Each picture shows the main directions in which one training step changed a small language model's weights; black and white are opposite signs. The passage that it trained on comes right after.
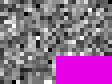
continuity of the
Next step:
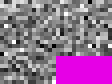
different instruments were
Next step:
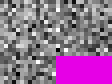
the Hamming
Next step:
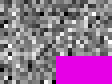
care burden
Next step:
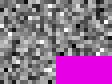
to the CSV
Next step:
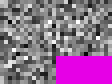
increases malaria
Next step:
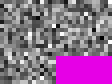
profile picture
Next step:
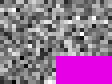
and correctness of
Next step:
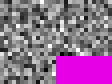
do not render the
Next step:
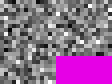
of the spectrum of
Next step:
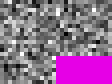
observed. The lower
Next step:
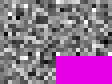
& no & very poor
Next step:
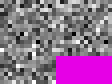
different training load
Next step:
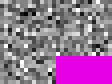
atravesar la
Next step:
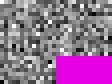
dan de meest
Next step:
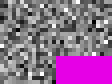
and those formed during
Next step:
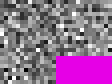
the initial data, we
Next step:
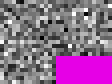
and strategies.
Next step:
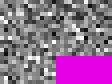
the impurity potential
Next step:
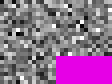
an initial total energy of
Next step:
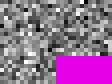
for their own
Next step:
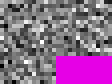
This article presents
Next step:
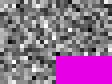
in binary using
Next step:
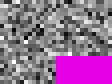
components for the process of
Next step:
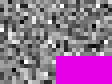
geral, a
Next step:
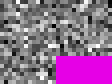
data, focusing
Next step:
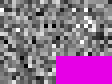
material ρ :
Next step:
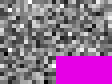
devamla :
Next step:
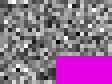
a disentangled
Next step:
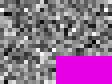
written a few
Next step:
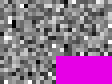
de gündelik
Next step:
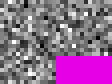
have overlaid the
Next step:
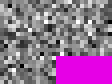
the main virulence
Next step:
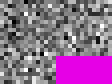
dust and debris
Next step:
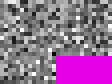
$\bar g$ behaves
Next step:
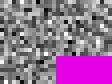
Also, the study
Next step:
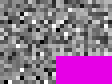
speech data become
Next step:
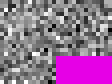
Four species of
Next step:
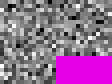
\rangle = \eta \,
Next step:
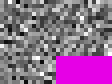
a guiding
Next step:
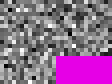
the acoustic and
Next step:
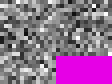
information provided by the
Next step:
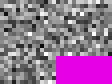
The first elements of
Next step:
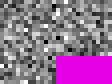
hence stellar
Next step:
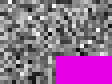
from unresolved
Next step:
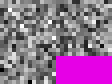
and lower center
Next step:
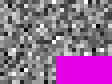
e política para
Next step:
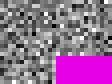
with a sense of
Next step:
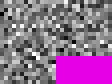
a ray pattern
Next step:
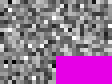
de los actores
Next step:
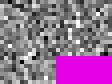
is not a consistent
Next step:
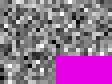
(учители и
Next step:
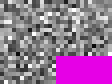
the sightlines
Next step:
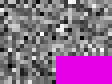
mentioned the importance
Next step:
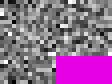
menos agua para
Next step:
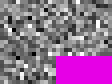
and an overview of
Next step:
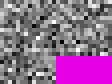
shorter time (eg
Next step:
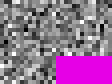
que se converte em
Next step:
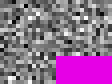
e na garantia
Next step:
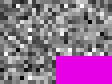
any business
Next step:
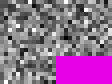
the LDE and
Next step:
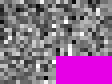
recommend 10
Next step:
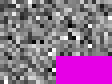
the input and output
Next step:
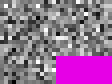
Standards für
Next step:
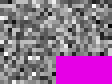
results. In the particular model
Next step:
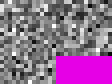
the TOAST
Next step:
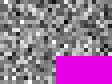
manutenção da
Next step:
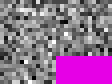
nodes with a
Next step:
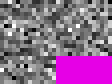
properties: Figure
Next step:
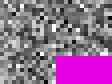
e pelos processos
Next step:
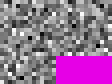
very large (in the limit
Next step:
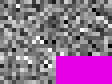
over conventional
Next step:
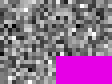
subocclusão na
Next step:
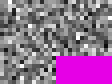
map multiple input
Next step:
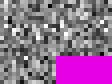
prompt phase with both
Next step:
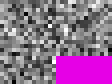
manera importante.
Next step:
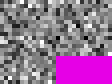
{author} {\bibfnamefont
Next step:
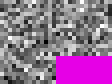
etish, his
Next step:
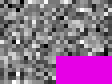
reliability assessment
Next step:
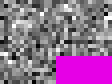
value. The dotted
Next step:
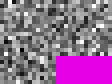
Lustre), which can
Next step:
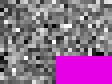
yo'llash va
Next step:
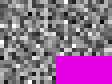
not only exceeds
